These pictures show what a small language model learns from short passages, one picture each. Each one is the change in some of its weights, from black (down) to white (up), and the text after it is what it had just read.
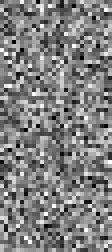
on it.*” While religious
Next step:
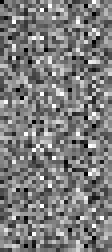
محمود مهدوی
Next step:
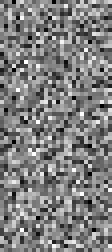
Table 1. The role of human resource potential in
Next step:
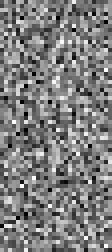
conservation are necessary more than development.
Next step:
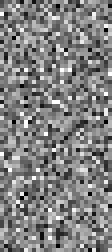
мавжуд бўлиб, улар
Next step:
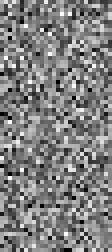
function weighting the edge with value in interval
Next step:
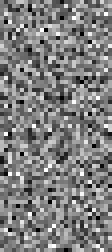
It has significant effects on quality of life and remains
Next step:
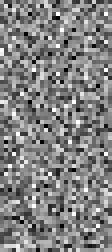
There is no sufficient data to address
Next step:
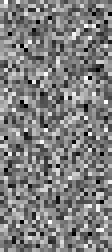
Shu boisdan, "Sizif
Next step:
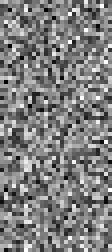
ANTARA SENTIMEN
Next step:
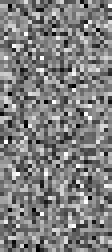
is discretized and bound via a
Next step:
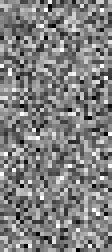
up to roughly 10 dB of
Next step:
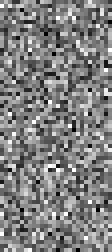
complex (mg) Vanadium
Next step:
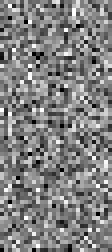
vectors for all the 110 networks into a
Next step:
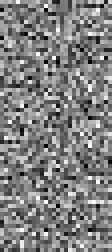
RSUD Syekh Yusuf
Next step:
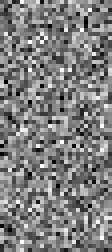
In more details, Forms are
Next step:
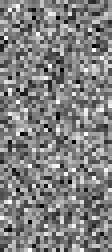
to approximate complex functionality (similar to
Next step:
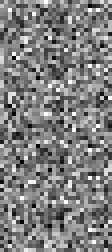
dunyosi. Toshkent,
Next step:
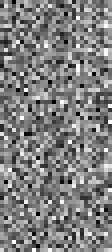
soils and steams for improved
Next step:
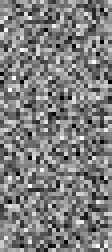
the nodes of the new multigraph, the
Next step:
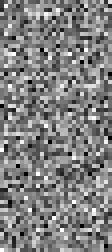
nuzul qildi”. (FI,
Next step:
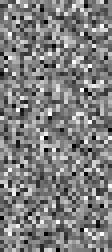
bilish oliy ma'lumot
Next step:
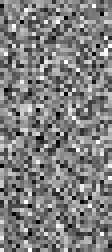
with typical lithium rich layered
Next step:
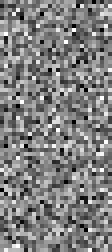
2. Sequencializar procedimentos
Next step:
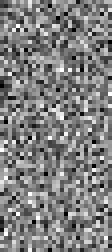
reported previously for InP MQD
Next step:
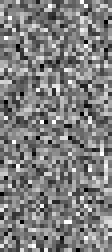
with consumer expectations (Sari et al.
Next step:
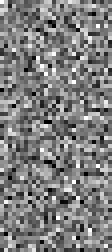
from stable $b_{x}<0$
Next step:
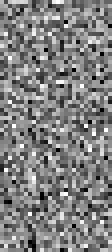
work, using the γ-activation
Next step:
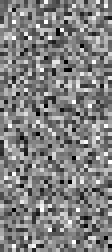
da marca de smartphones e
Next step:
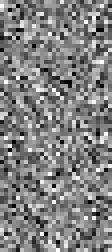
health services to a special hospital services.
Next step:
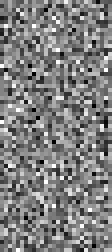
and L2 language proficiency level?
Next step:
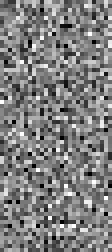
fact that the order parameter $\Delta$ depends on
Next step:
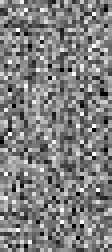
the shape of the dark matter halo
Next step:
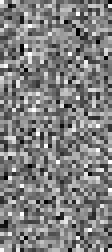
Dereje Mesfin⁴,
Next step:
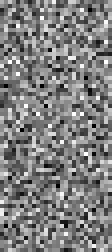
the superconducting state is very long; 2)
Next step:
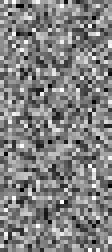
давлат концепциясининг
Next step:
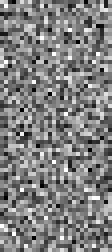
formación del profesorado. *Revista
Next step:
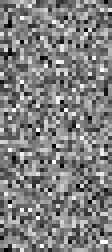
and others, appeared among the first in the
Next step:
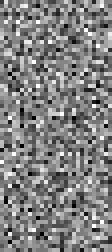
these factors, this research aims to formulate
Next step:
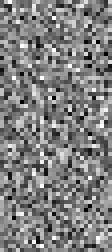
resultados posteriores al inicio del
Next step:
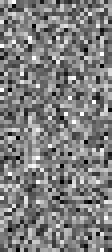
the six years old group. Of all
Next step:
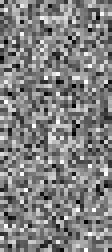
kampung. *Ngadhu*
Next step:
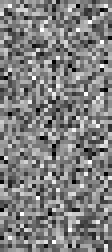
los tratamientos y se realizó una
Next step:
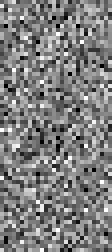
distinguish low frequency (long time interval
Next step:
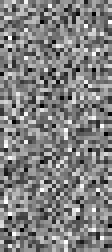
University, Guangzhou,
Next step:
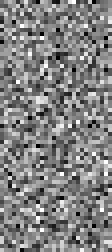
synthesized and different PC/OH
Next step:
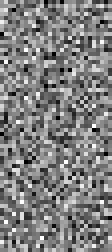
Corsi, *Le strutture di
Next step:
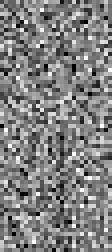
the accumulator at the neg.edge
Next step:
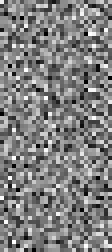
FOR THIS PURPOSE,
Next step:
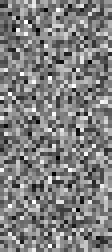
and lower central incisors performed on
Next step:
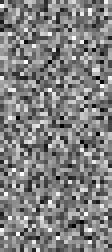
user such as username, state of origin,
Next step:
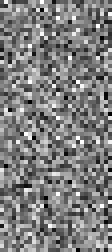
de infecção (Ong et al.,
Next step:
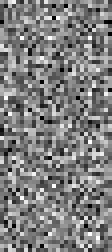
Journal of Botany*, 25,
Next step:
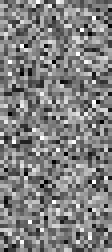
methods to assess the players' tactical and
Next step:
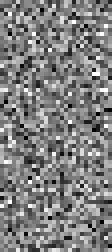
keeps the rights needed to enable open
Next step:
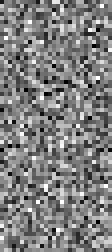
required in order to handle the new conditions;
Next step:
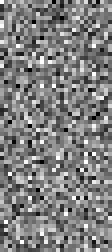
but it becomes notoriously difficult because
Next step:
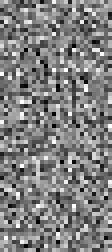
objetivo analisar a aplicação
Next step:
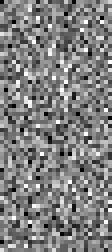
fungsi, tetapi secara
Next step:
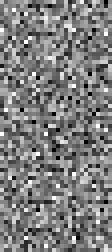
loading factor, another free parameter of our
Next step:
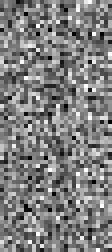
y despliegue de sistemas
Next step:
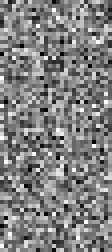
other regarding gender organization and geographic
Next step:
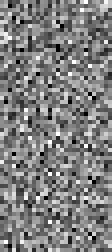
berdi. U vaqtda markaz
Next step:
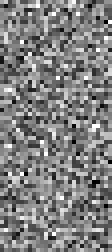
control, ensuring the certification of
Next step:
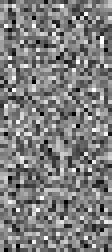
dimension equal to 1024 pixels,
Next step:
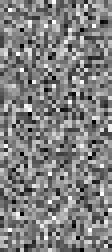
extremal cross-sectional areas of the
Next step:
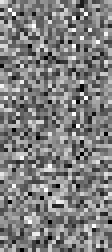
The origin of a strong effect of interactions on the band
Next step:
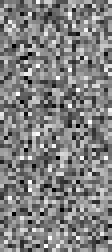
iniciação e criatividade por parte
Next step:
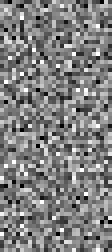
la prevalencia de la violencia política
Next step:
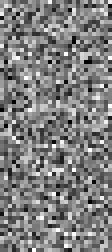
dQ_k.} In terms of complex coordinates
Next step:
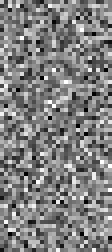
foundations. Prime objective of soil
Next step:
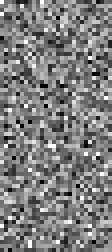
and contractions. It is important to notice
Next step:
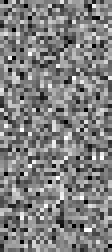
use of generalization. When translating the
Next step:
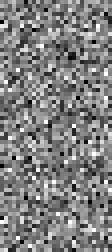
for $d \gg \tilde \Delta$
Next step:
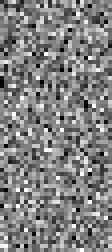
with thicknesses from 10 to 18
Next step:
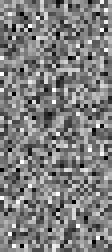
challenges faced by the Romanian
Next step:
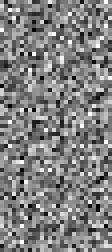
AKTdan foydalanish
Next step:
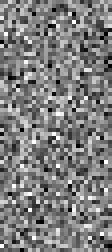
interventies opgevoerd, met
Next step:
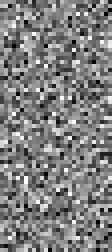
grupos vulneráveis
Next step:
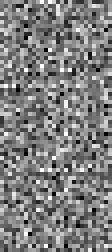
зотларга хос белгиларни
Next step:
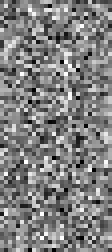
освіти; формування
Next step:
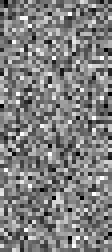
absolut gratuite. Eu am
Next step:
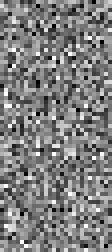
in chlorophyll content was
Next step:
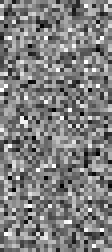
\textit{Humanities} (19). The
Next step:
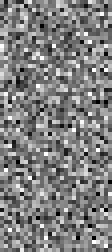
the intensity is proportional to the absolute
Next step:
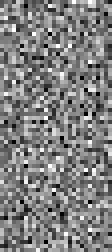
Respublikasida yashil
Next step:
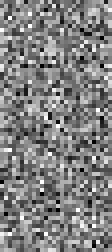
acknowledge partial support from NASA
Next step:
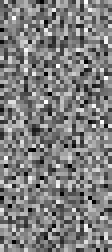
from the numerical diagonalization of an explicit
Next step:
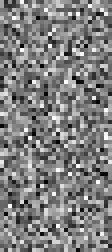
of additional observables allows to overconstrain global
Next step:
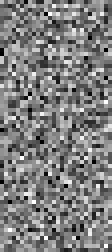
of learning activities, makes the lessons
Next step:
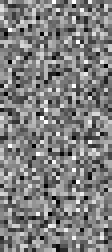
the digestion of food consumed by a
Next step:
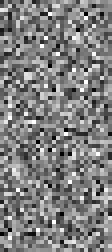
Figure 3.2 Percentage responses to
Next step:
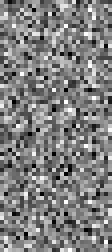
$\nuss$ and $\gamma$ depend only on
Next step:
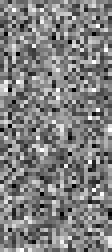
\widehat v}_b - {\bf
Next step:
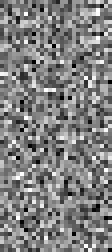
MBBS students were selected for the study
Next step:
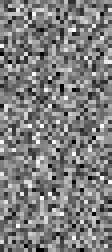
with a demand that exceeds the
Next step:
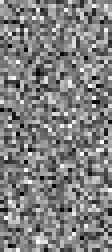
BIO-based sectors to improve
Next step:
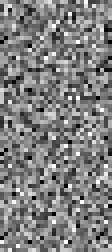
avanços importantes na representação da
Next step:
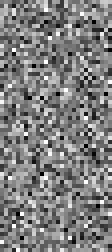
Responsibility (CSR)
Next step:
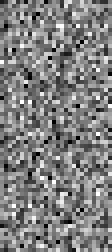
$H_{o,max}$ value has strong
